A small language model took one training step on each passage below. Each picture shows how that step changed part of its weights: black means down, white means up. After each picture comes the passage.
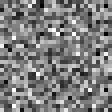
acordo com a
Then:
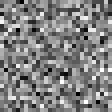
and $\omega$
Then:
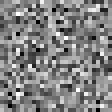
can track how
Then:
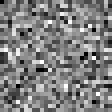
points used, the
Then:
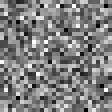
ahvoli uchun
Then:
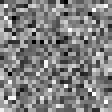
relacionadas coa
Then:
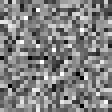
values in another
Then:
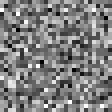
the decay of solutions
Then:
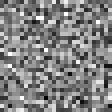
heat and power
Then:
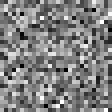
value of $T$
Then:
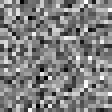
j \leq k$,
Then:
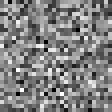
if and only if
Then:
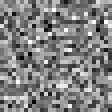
when one wishes
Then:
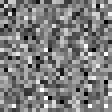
prove $(vi)$. We
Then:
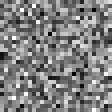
to state six
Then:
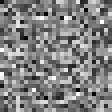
properties and of constant
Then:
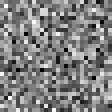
liée à
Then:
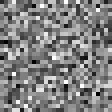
conditions, but the
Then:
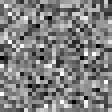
$A$ be an
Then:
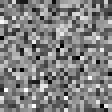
that $d$ is
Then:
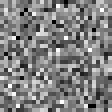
threshold yang
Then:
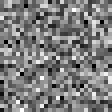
вместе с
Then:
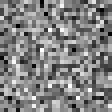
well documented
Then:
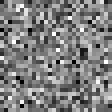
ajtema sa
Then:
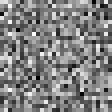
\indent \partial
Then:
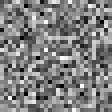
divisor class with
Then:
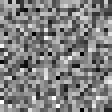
paper. The main result
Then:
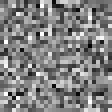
minimizing on
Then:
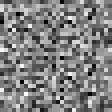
that it had an
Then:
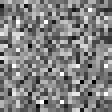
OF THE
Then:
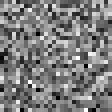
for calculating the
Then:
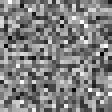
Mobility of
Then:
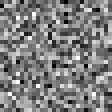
for the heat equation
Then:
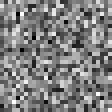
va texnologik
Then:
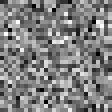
coûts de
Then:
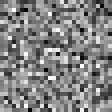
their differences, and
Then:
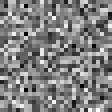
some sufficiently large
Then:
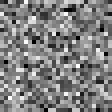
finie, à
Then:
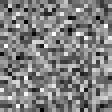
the help of
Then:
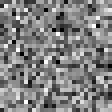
Denote by
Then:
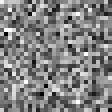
va passivlarni
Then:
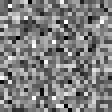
cyclic set
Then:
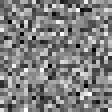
produto, além
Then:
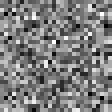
done with definition
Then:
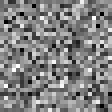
maktab yoshi
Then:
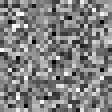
different from the one of
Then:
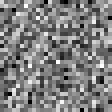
podxody v
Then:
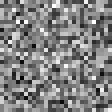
líquido que
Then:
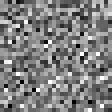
the last given by Theorem
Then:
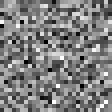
free normal subgroup see
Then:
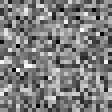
- \mathfrak t
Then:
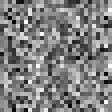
the BML
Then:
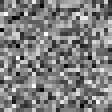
estudo de caso
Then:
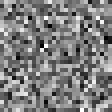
the Faculty
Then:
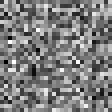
мерах по
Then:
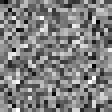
is the Law of
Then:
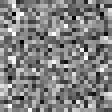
shown in Algorithm
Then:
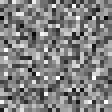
qoladi. Shu
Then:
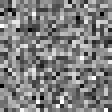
an element $x$
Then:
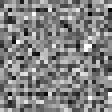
is odd is
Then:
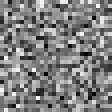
Netspeak In
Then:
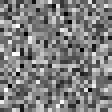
verifies the relations
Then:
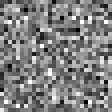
write $A\ll
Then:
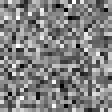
progress in
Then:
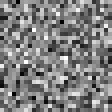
que, además
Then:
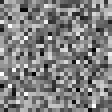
implementat un
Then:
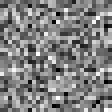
el derecho como
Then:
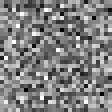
espace produit.
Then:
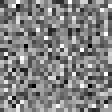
otherwise stated.
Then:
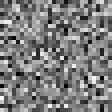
що, в свою
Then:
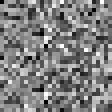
en Atención
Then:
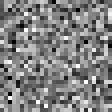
negyede a
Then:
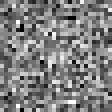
we add an
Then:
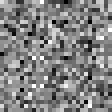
para melhores
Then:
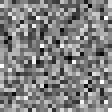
body mass
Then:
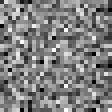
Chen et al.
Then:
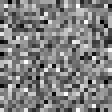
0, \qquad
